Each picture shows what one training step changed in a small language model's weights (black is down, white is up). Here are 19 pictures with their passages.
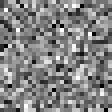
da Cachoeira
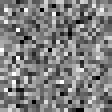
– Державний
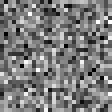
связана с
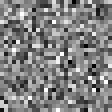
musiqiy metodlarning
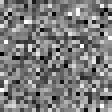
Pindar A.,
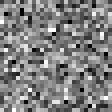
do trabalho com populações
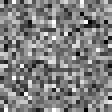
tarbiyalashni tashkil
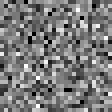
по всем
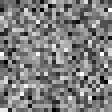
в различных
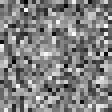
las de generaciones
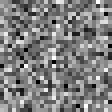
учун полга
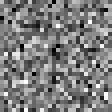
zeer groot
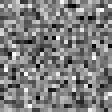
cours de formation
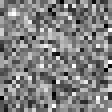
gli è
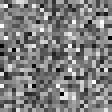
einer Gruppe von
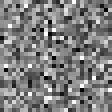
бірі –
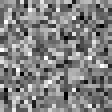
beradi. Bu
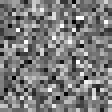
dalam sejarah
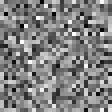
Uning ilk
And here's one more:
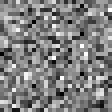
de Ação.
